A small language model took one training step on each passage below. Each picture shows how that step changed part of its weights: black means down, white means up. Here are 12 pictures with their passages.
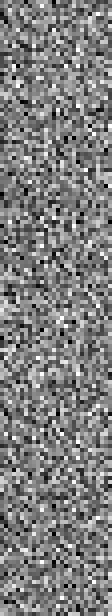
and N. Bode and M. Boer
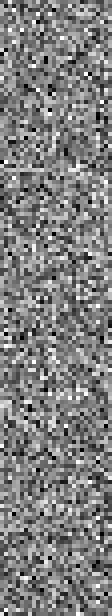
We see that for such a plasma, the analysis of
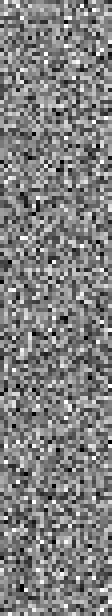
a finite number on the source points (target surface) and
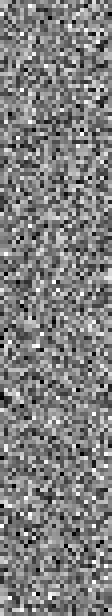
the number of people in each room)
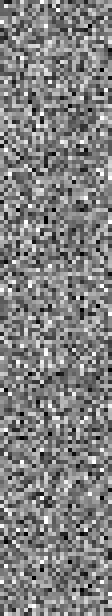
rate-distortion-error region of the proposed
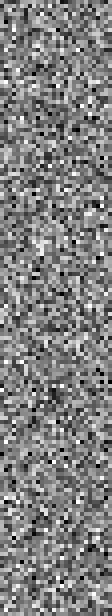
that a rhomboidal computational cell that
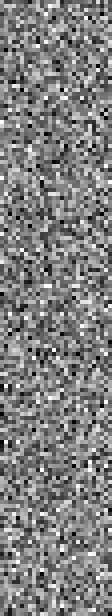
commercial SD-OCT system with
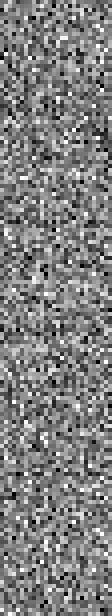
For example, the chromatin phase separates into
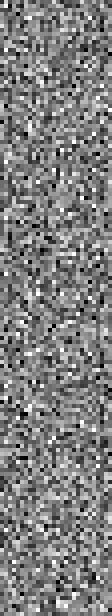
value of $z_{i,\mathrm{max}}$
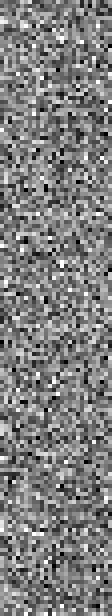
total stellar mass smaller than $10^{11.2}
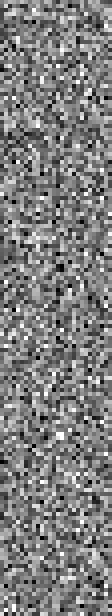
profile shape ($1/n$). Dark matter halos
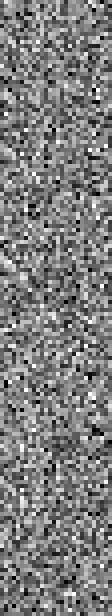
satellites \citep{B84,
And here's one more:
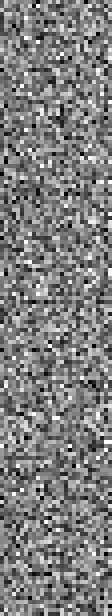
solid lines depict the mean of ten experiment runs
